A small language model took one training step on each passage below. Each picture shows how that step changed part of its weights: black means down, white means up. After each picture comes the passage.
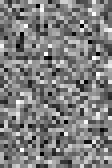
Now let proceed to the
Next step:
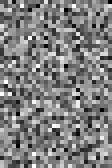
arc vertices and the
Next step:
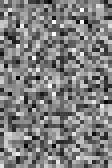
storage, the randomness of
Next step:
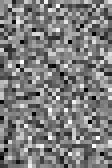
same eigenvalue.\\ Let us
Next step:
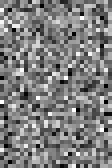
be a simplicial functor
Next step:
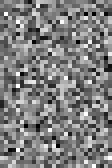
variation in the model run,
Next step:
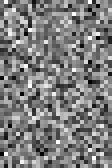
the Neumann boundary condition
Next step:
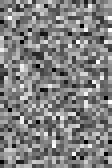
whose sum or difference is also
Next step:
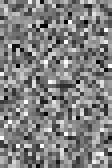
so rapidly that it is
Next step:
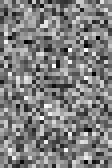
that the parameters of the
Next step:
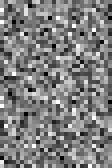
\'egalement un
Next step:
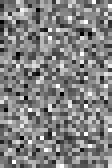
little effort
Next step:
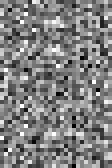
a finite dimensional representation of
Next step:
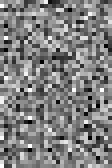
yields a classification of
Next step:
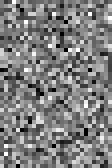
ongoing work for
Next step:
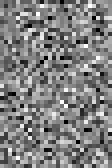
total variation distance.
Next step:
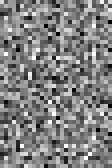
2.} The subprocedure
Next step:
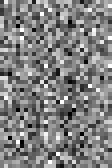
One challenge is to
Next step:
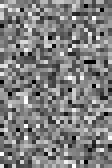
particular, difffusion
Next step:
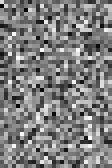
that if a positive definite function
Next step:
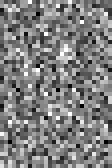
provide necessary as well as
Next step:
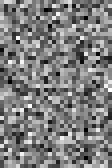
follow: \begin{equation}
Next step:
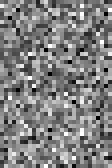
the high-order GKS
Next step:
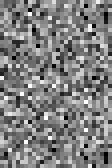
is monotone if and only
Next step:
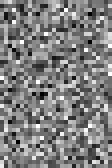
Convergence, though,
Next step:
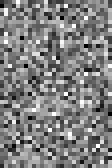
high-amplitude conditions
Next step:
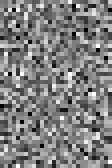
asynchronous firing
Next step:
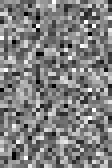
set of basis vectors in
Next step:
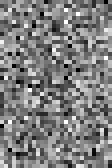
was solvable by a control
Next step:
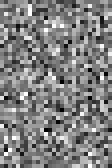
a problem with a concentric
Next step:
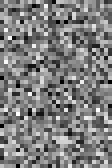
six dimensional. The induced
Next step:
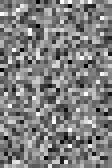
k$, we have to replace
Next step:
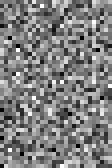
densely defined closable operator
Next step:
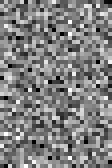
rank. Let $$R\subset
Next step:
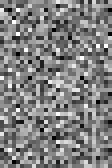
2. The Schur
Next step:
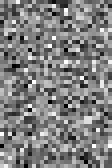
transformation and $P \subset
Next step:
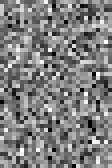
one-dimensional and hence obviously
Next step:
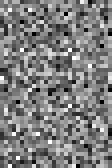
$w$ is not a polynomial,
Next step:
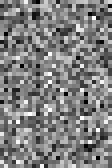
one element and we omit the
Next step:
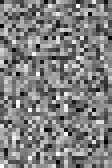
via matrices with
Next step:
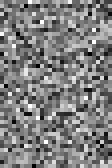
more general model, namely the
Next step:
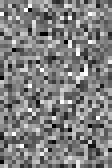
constraints. While this
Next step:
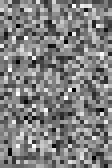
the perturbed system
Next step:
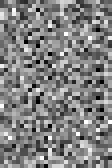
reflections in all
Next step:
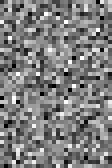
of $\delta$ requires
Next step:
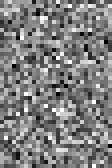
For later use we only wish
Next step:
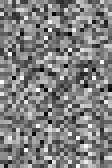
where $N$ is a manifold and
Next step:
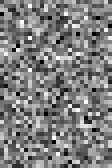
{\it There are $3$
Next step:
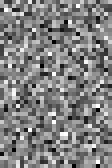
not mean that, starting from
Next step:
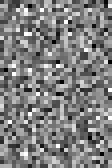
solving the following system of linear
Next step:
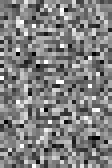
(i) it follows that there exists
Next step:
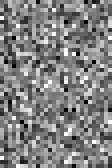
least two key
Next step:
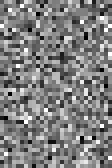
integral record of characteristic
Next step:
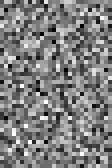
show the conservation
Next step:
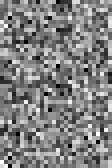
$\Omega$ with a zero
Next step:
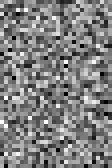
by using the discrete gradient
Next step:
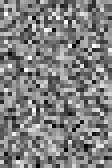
approximate units relative to
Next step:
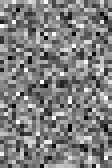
t\right) \left(
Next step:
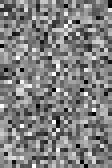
there exists $c>0$ such
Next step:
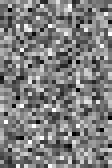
$2$ copies of
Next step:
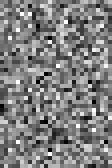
inequality for hyperbolic polynomials},
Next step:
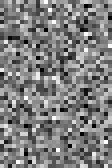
algebra endomorphism on the space of
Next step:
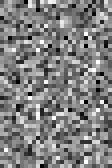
n \leq 9.$ Since that
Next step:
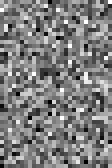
connectivity indices in
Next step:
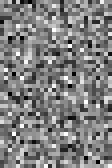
Research supported in
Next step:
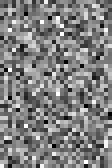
with the point $x_n$,
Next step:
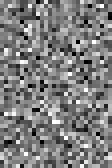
vector space, Tricerri and
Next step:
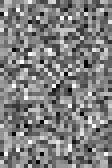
$n$ denotes an
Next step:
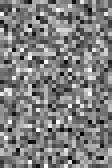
$D$ and $d$ denote
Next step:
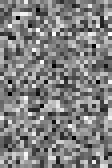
again, we see that
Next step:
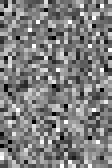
en Informatica,
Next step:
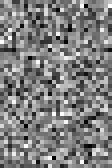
to date; \vskip
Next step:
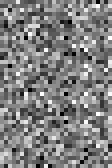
Tjaden to look for
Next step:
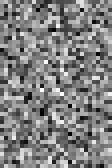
such that $\omega$ is everywhere
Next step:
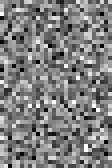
denoted by $\tilde{m}$
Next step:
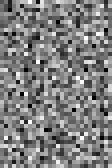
starting and ending with
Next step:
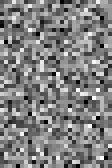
to $z_L$. We define
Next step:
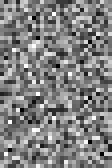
approximate equilibrium
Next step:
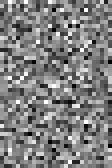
$, provided $\phi $ is
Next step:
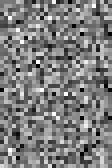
respect to the one-dimensional
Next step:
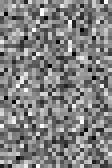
all subsequent computations are
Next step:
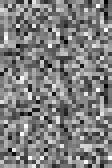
all the smaller orbits,
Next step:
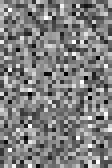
with a linear drift
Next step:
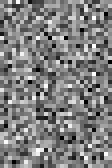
In this subsection, we apply all
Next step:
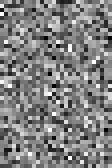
By applying Young's inequality
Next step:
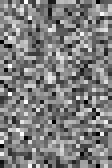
of the semiflow, it can
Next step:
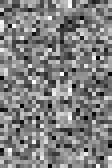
$\mathcal P$ is called a
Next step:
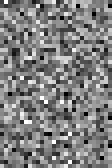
$L^*\leq M$. Since
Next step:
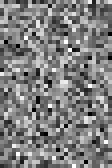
suppose that $h$ is in
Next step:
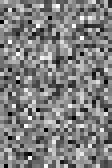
the irreducible
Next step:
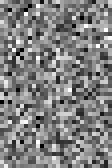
0$ the velocity
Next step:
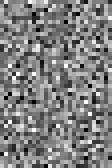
algebras was first given by
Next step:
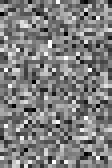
because morphisms are graded, this
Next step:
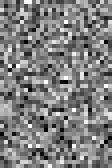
{\em pre-ordered compact
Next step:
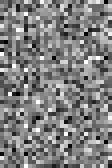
back (called
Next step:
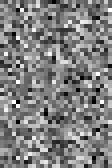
choose the $6$ vectors
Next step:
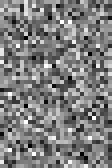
Alhagyan, and
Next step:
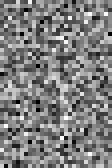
following lemma relates the basis
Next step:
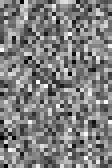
-- such as a conventional
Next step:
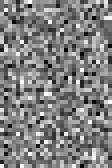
the differential equation will all belong to
